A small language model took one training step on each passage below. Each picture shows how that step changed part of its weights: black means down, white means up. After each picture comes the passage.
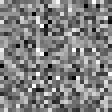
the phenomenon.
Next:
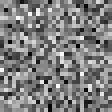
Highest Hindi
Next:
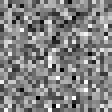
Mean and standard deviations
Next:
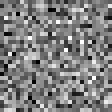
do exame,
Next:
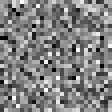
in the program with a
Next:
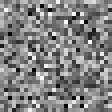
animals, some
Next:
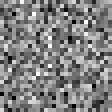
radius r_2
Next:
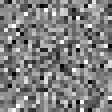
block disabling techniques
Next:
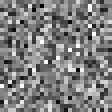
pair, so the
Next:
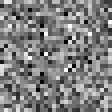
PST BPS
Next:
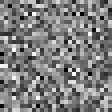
South LGA,
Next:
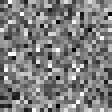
The team also collected
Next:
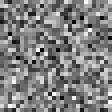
be classed as
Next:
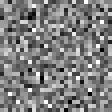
that individuals perceive while
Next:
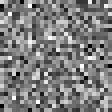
e adolescentes com
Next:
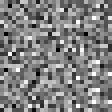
between throughput,
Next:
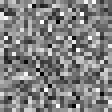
taking into account the description
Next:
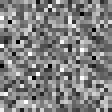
therapy. MMT
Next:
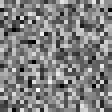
habilidades; y se
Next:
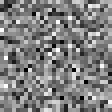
given way to the
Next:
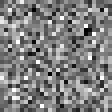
desacuerdo con esta
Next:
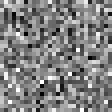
North Atlantic
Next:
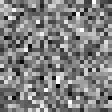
metal ions and
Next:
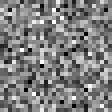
qui réduit
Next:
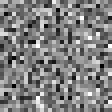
of endangered
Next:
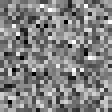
fonctionnement de
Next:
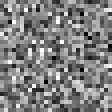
the solvent should be
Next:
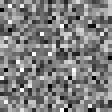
% абс.
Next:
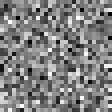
tako bi bilo
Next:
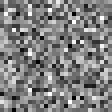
we may consider the
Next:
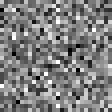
A. The Scheme
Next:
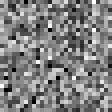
injections is associated with
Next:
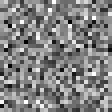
lineage established by the
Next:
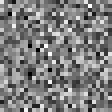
qualitative work. Their
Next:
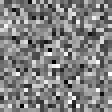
using that model to
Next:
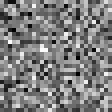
nisbatan uning
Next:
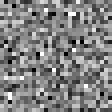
daromadlariga esa
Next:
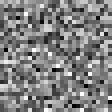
than or equal to
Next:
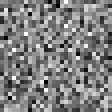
a missing
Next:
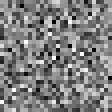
per MTS and
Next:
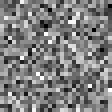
had a mean value of
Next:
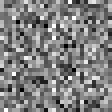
Research and Innovation
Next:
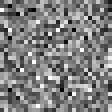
FIELDS OF
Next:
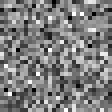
can be seen as their
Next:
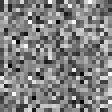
was prepared by
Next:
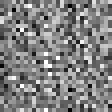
DT chambers
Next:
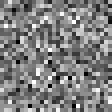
methodology used in this study
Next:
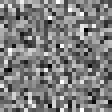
integrating predator
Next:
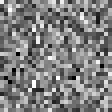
the damage. All these
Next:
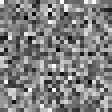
evidenciar à sociedade
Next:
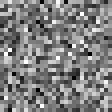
acompanhamento de
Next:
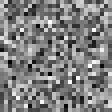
ways of providing performance
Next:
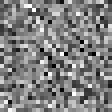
вестник. –
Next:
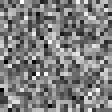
their world. Just
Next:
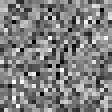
in Table 5 clearly
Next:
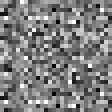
the presence of the same
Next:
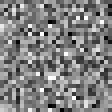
відповідно до
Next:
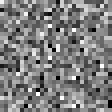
to the one explained
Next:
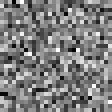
together the agenda
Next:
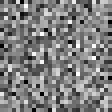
Guk qonuni,
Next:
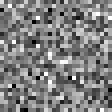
relatively limited. The
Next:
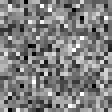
This ensures that data
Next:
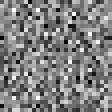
Sacks, V.
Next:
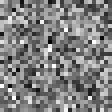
human need, it is
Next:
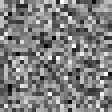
vector of curve
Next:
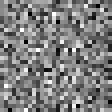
to identify data structures within
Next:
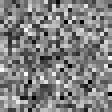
análise dos documentos da
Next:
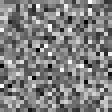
dried. The
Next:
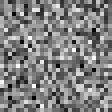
imaginary, migrants
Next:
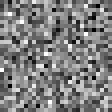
lot to some
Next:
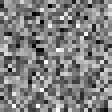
a relatively liberal
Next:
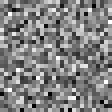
tashkil etiladi.
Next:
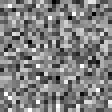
among women that can be
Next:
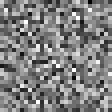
while performing the
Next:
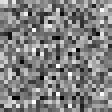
shape and size to
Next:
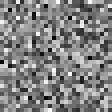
to October
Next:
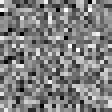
on knowledge and attitude
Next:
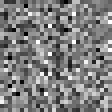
Der hier
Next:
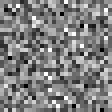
visuality are essential factors
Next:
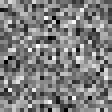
health status, also the
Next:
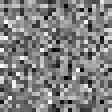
Evrazii s
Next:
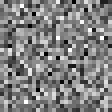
Faculdade de
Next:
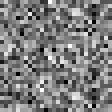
retrieval and
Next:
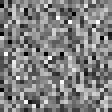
International Review of Research in
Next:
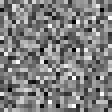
of the labour and
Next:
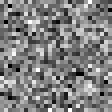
be taken by the
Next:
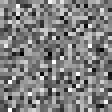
nor controllable,
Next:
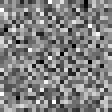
million USD estimates
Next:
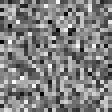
Bersih dan
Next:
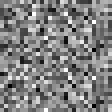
t_e is
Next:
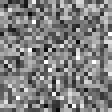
students as a result of
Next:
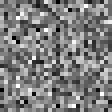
the morphology was
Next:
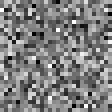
rio do Carmo
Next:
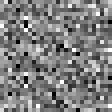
і повернення
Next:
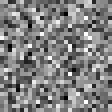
capitolo 24 del
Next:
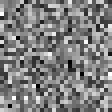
M.ps are
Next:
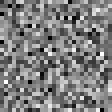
and 40%, and two
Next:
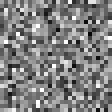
In: NATIONAL
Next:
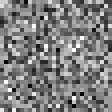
policies. This research paper
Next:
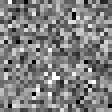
сведения о
